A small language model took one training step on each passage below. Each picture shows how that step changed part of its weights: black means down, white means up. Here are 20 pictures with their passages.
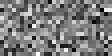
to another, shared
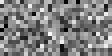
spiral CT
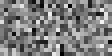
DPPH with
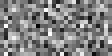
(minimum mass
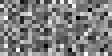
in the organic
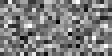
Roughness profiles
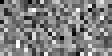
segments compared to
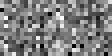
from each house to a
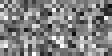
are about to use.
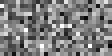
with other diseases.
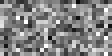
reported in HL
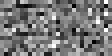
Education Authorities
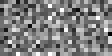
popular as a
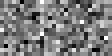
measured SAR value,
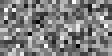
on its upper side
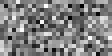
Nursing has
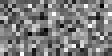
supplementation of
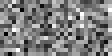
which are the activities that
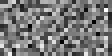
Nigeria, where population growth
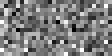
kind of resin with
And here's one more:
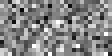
conclude that
